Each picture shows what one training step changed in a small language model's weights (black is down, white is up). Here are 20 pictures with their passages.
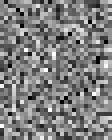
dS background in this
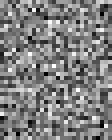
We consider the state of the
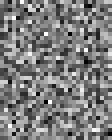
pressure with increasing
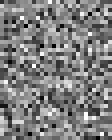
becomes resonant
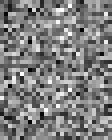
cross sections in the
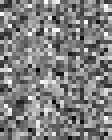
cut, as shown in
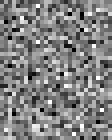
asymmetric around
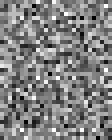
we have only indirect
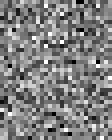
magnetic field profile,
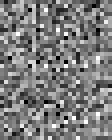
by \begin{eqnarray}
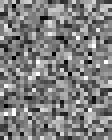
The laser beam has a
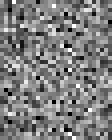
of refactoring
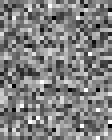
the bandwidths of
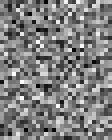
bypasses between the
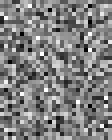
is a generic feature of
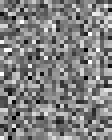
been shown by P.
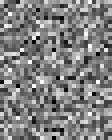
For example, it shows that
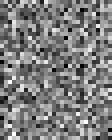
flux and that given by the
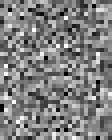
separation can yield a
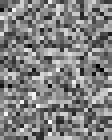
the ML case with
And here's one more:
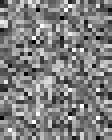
similarity measures. To
